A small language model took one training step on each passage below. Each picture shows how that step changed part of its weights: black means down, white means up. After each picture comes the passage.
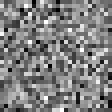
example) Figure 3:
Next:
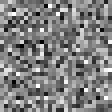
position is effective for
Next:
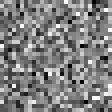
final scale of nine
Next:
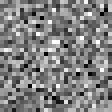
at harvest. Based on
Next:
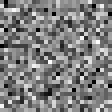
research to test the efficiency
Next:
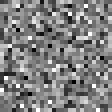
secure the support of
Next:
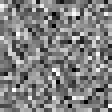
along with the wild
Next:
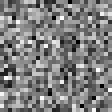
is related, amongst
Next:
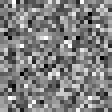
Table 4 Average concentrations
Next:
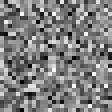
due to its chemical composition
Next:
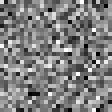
survey to all internal media
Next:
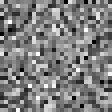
of the interaction between intervention
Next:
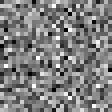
of 1 : 1 complex
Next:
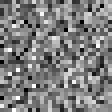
of the many victims of
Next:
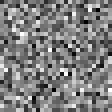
hand shaking,
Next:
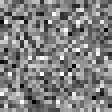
associated with water; and
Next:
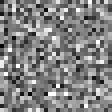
and the model performance was
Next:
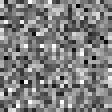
an ester C=O
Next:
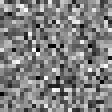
health in order to perform
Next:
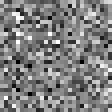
early mobilisation,
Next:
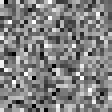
the standards during the
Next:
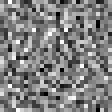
rules of amendment
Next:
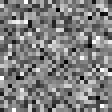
school - Teachers use
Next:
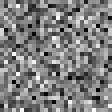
them to achieve energy efficient
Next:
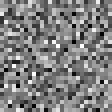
ability to understand the factors
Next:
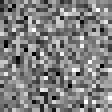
irrigated with high
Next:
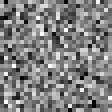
using the content analysis technique
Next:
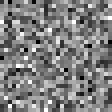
effective management, the solutions
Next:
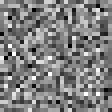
the ground-breaking
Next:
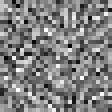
space will favor, with
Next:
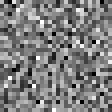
Faculty of Education
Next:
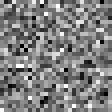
select N new solutions from
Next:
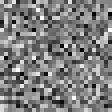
Hanoi City,
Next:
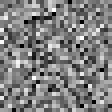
value. The results of
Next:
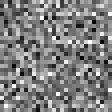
staining. We did
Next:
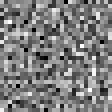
of the part.
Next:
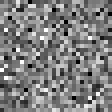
social networking and content
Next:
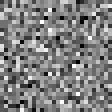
kinase). Similarly
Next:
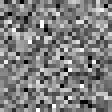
sites or systems may
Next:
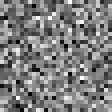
results of which are reported
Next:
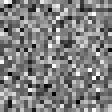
bd$. a and
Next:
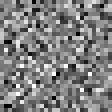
melting), data from
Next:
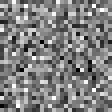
be explained (see
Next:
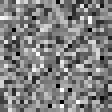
The research was supported by
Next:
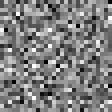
the expected results for test
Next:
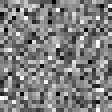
to leave the comfort
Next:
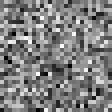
sectional study was used
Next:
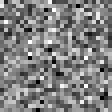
a solution. Based on
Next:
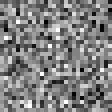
1 \right)
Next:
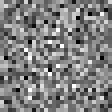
2 cm/s in
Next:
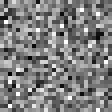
is the primary service
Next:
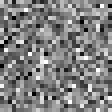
factors introduced into the production
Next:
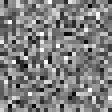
in the Indian financial
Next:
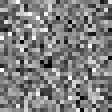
noted all challenges as
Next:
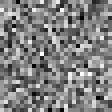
demand for electricity is
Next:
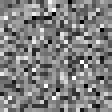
The results of this research
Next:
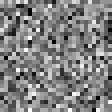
p tends to
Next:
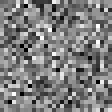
newest information and technological
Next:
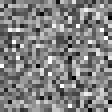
that they make use of
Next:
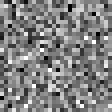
land areas of the farms
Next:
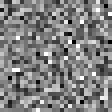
pattern. Most of the
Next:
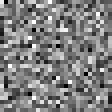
the input signal. The
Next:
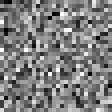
Target levels prior to
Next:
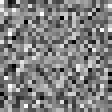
comprehension, writing,
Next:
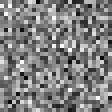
benzoin by
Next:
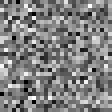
which constitute the
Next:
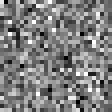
the state as well as
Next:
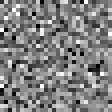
design. To obtain the
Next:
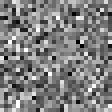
t)$ with frequencies
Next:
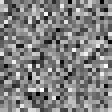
Introduction The capital market
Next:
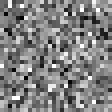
Total % of
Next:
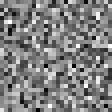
of heritage management.
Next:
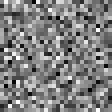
providing the classification prediction.
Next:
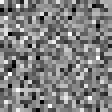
strain rate TMF.
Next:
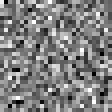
the case of the
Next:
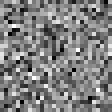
talking about language
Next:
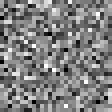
and an acquisition system
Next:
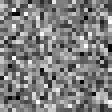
responsibility and time management
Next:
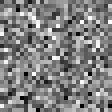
a rejuvenating
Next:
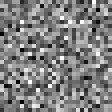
other parents' posts
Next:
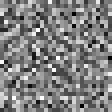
ability to endure,
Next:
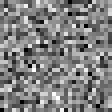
This section presents the results
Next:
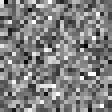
the main method of forming
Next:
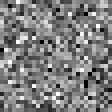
pressures and ensuring consistent
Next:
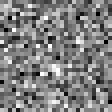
contains a community section and
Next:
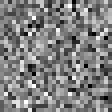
feed your kids –
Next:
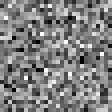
Plaza New
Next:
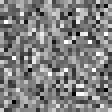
as recommended by WHO
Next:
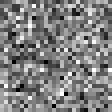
Medications as Drug
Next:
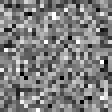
articles. The researchers have
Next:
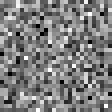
my own work.
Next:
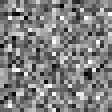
and presenting the
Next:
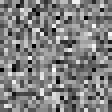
when burned.
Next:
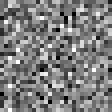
is included, that are
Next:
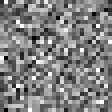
the developed sensor network to
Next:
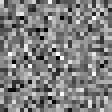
different species, supporting differences
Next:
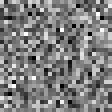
only to public health but
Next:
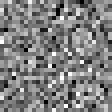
Visits have been around
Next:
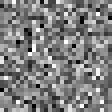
a unidirectional
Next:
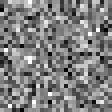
sample of Brazilian working adults
